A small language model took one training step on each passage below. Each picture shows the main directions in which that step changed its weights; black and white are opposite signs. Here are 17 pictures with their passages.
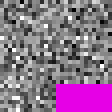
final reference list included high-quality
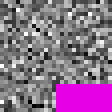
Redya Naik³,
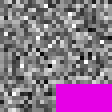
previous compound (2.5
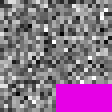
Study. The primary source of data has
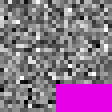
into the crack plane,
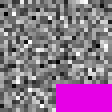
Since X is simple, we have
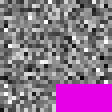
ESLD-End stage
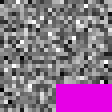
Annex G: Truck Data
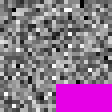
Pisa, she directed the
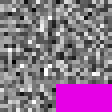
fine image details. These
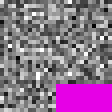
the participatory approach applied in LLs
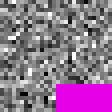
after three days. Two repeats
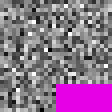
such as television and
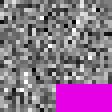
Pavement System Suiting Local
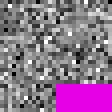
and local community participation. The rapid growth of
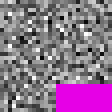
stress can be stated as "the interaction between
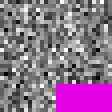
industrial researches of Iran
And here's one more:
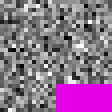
an experiment with diets containing 10 to
